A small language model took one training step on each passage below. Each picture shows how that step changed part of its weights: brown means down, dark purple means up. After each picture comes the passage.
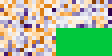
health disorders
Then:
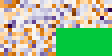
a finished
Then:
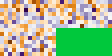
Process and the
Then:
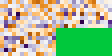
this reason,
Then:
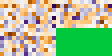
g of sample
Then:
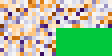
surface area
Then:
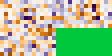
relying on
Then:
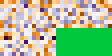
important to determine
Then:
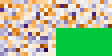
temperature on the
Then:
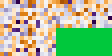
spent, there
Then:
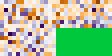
such group is
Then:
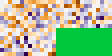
the fall in
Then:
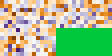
determined by the
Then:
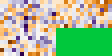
more likely under
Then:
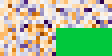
vector based on
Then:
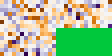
ppm I
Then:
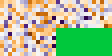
order to reduce
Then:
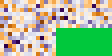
content in a way
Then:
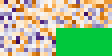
the initiative to
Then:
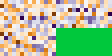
Analysis of
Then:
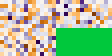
patient was
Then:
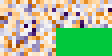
child is using
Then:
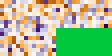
these challenges by
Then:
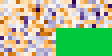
to severe
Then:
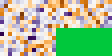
option. In
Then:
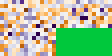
cells to have
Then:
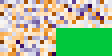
S3. The
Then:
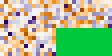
through Space
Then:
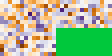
the combined
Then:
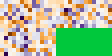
A calm,
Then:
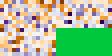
with other educational
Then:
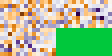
done in
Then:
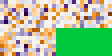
cover the
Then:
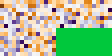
challenge of
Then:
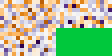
a kind of
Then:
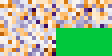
as Dengue
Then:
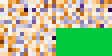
complete, it
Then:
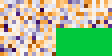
curves* that
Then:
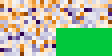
of the students,
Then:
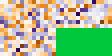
the area of interest
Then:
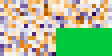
support the production process
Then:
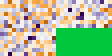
access control.
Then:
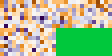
and treating changes
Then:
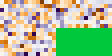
with storage
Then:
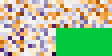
limit of
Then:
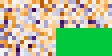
and investigation of
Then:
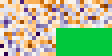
their relationship with
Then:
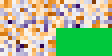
discussion among several
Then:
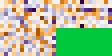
defenders of
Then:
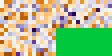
which for a long
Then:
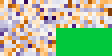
2 Needs
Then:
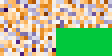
value and a
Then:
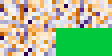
focus was on
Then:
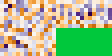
rather than
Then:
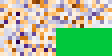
areas and the
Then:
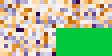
the optimum conditions
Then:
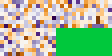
placement and
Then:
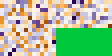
%. The
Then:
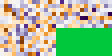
depends mostly
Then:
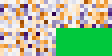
meetings with
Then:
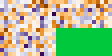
and working
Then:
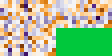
showing better
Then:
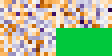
to complete
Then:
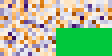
was similar to
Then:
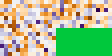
for the three point
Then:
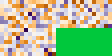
the collected
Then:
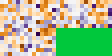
means to
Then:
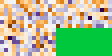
box, and
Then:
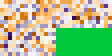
which we can
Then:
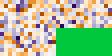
decisions and
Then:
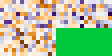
with greatly
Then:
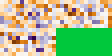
the more of the
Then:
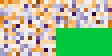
are implemented in
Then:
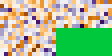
of Zn due
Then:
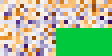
It is responsible
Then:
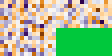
was collected and
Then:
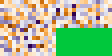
in fish with
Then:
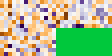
parameter like
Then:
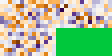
the effect of
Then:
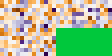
organizations in
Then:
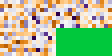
percentage of
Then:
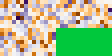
frankness will
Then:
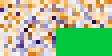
in operated
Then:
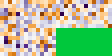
then modifying
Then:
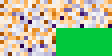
An FAQ
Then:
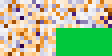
Nm -
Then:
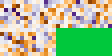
coefficient of
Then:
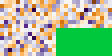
developed. In this
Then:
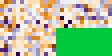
for teaching
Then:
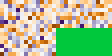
that a text that
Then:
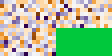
This document does
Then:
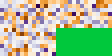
to the variation
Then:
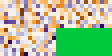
going children which
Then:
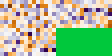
on this, the
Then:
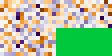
The Black
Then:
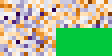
19 years and the
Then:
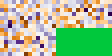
trunk with
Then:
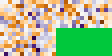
the point of
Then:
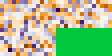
desire to work
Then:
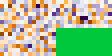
on specific populations
